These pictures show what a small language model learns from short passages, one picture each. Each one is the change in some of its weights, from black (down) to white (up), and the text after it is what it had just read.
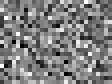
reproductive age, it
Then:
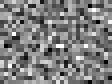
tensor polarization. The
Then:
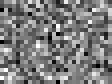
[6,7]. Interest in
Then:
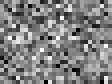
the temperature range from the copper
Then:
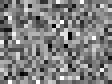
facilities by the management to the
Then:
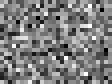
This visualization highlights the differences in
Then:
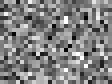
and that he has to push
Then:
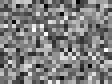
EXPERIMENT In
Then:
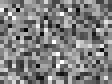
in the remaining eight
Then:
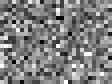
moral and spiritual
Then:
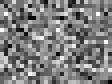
most widespread and
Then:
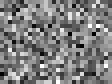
he heard during a Masonic
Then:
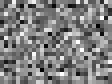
process data (if applicable)?
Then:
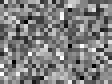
that the delegatee,
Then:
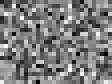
level, 326 teachers taking the
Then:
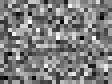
simple to solve engineering problems,
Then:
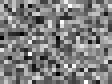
the prayer. These could be
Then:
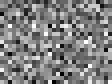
ON BUSINESS
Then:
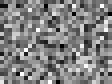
Journal of Educational Psychology,
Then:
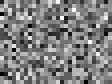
Detailed geologic
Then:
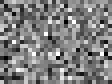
IAA, but not by
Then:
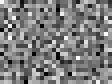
via self-splitting
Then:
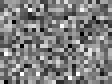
Liu YH,
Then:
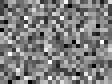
informed consent was obtained from all
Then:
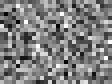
in PROPER in
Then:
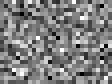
this is typically the largest
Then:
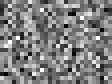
safety in recent decades and may be
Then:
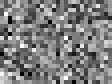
1% bovine serum
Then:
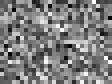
15% of pumice or
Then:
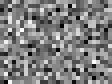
fertilizer, but still a
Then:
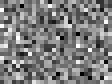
Awili (2013) states that
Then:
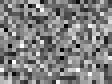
a study undertaken by
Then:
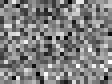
. A fuzzy subset
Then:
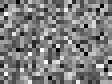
and Texture Analysis: A
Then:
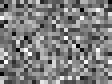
interest: Nil Abstract
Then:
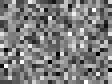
ensuring (1) the
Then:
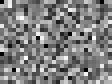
given its role as a baseline model
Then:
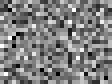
Elliot and his
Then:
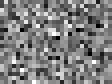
hepatitis C caused by
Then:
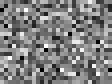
of the green transition as regards
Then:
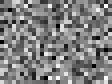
grain under the presowing seed
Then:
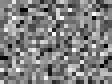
be achieved by boosting
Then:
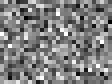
are a crucial part of many electronic
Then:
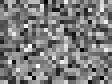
aiming to enhance the transfer learning
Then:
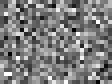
data sharing and cooperation.
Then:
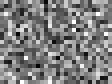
there is the mapping of the
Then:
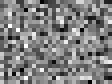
show that its structure is the same as
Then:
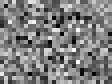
behave as an insulator.
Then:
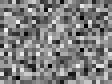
to be determined. Furthermore, person related
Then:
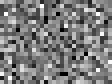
from a real condition and is not
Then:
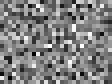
a magnetic field is not
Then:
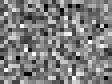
WA); and ISO
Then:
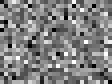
initial body weight was almost similar in
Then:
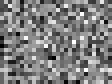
water, where maximum gastropod
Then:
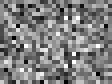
the PSO is improved in terms of
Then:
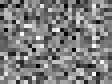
Regarding the optimisation of
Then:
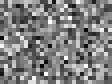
only hope for elucidating
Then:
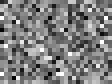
\leq 1$$ Whereas the
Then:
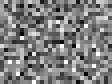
the success of the Transformer
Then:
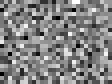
considering the educational needs of the students
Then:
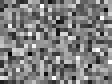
cm⁻¹ (chelated
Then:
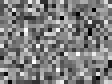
Given the opacity of
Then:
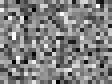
within academia. The reason is
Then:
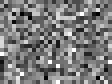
Today, digital technologies are
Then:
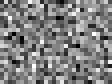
reported that the principal also observed teachers
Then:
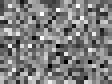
secure processing environments,
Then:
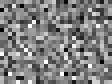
5: Flexure strength of test
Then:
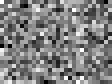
U.P Mr.
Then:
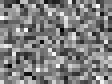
was stoppered and
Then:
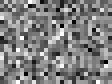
conflict of interest The authors
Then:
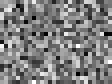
semantic symbolic representation and
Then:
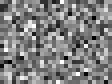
Law, which remained the most
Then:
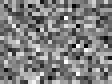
the medical and scientific communities, allowing
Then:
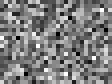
decentralized unstructured
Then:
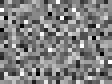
on Detecting Regional
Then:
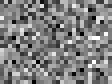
8. Yakimchuk,
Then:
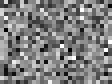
time-temperature superposition
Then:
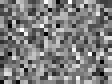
element $x \in U$, such
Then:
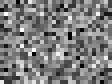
and inferential statistics for
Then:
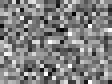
must be *imagined* by
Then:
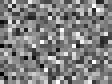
masses and as a laboratory tool
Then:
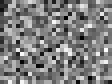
policies addressing the sustainability and
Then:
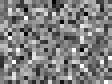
Abstract—A Network for
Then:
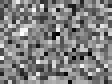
The calculated load profiles and the
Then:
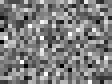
non-ablative laser
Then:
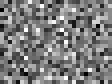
(control) in response to
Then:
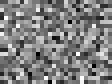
HS⁻) attacks on
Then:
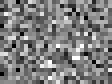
and multilabel models.
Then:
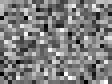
at Marseille in
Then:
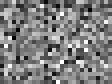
shows the volume of per capita
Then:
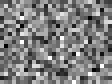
as received. Preparation of
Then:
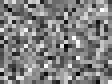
sites in 2017 wet season
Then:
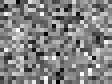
and after 18-24 hours of
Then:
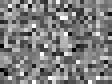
total power (competitive
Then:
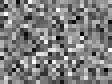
and *enforcement rules*
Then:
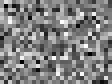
The present telescope network includes
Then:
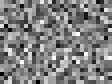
B.; Chamberlain,
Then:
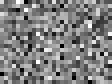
abnormalities of female external
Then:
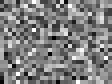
of drugs, insufficient development
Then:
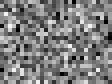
in shape and consistency and is
